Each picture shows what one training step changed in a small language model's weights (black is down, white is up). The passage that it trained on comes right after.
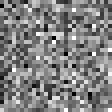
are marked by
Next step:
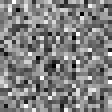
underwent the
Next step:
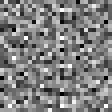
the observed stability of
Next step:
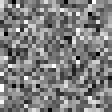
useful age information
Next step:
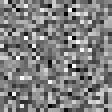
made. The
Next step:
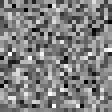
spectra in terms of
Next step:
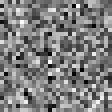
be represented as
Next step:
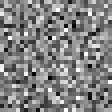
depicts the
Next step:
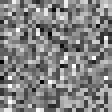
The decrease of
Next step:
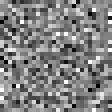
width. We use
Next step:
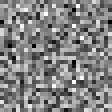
choose to distribute
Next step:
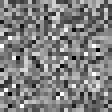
implies a linear
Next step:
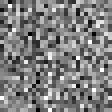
finite temperature version
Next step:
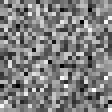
the anomalous
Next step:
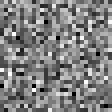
our simulation of
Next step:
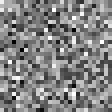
not included this possible
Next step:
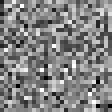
was formed from
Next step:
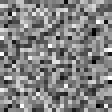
in DLAs with
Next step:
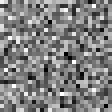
and consider the 2D
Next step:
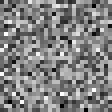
in a reference system
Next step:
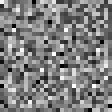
been within the leading
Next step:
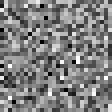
line is the Bol
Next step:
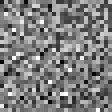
data are the level 3
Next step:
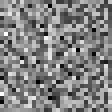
2N channels from
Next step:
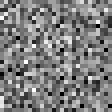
a particle is
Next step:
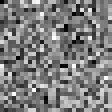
flow and its jet
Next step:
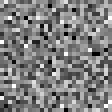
embed the system
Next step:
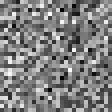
the analogs of
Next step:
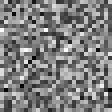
coincides with
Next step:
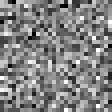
La doping
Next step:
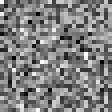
(also shown in
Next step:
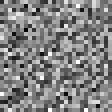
rotating stars are
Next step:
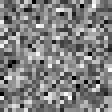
a sample of independent
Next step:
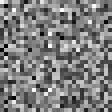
the same sign as those
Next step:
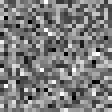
where the only difference between
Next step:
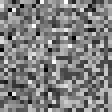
and developing. A
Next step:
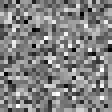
well as $$
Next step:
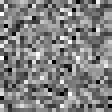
affect optical
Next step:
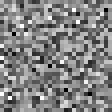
already present
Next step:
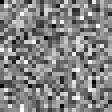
polar liquid
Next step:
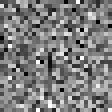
| Median |
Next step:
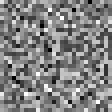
they may no longer
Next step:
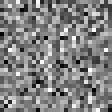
The best fit power
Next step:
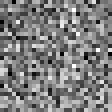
sensor data
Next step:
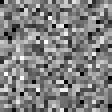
L$. We fix
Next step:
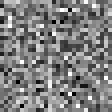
PDG average of
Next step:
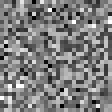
as functions of the
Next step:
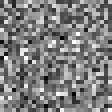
is the case with zero
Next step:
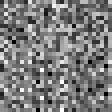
and spanning
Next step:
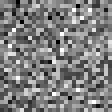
admits two
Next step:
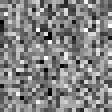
end of the
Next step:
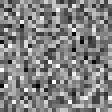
reduce to the
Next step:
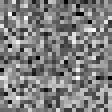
initial positions, initial
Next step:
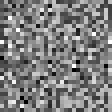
shift of the
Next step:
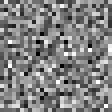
the ideal
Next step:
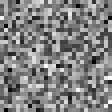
the logs in both
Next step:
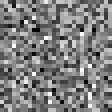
potential between $P$
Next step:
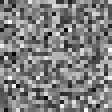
in the proton at
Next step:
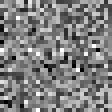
India, part
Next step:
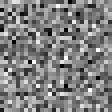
A. Solve
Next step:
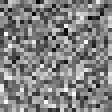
sweeping and
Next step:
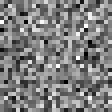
their penetration
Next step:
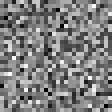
for the tensors
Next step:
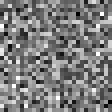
paired up
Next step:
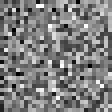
model is needed.
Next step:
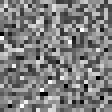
these requirements.
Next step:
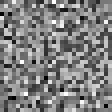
of VHE
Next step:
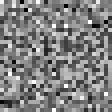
of either
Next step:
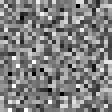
the activated
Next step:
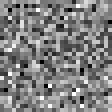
$X$ than
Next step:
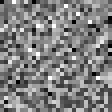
assumes we found
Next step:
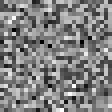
of $m$ only
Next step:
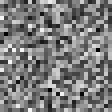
analyses, that
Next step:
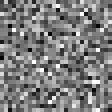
boson), the
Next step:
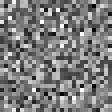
the tension between low
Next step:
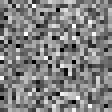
flux is also
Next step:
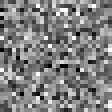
Work done at
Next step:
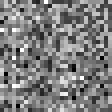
values of \(
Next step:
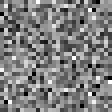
at 10K and
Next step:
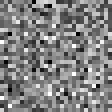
lines separate the
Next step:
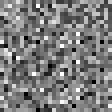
It can bee
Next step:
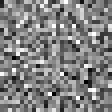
in curvatures
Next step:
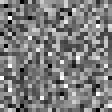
are the ones that
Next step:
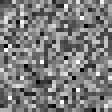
can be used, or
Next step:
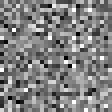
advective is
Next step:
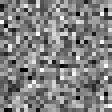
decays in the long
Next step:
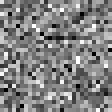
a substantial
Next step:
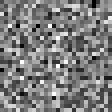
hole, matter
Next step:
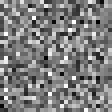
Brazil and
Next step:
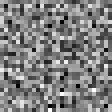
the amplitudes
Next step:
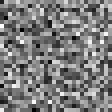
for doublet
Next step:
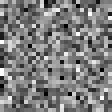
maximum pure
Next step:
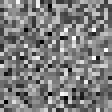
The results are as
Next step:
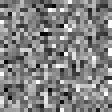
with a fast
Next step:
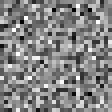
by 3 nm,
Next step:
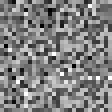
during nova
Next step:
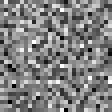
the detector
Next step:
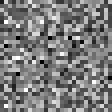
is formulated as
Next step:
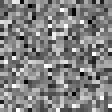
H_3 \rangle
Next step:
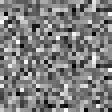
holds for the
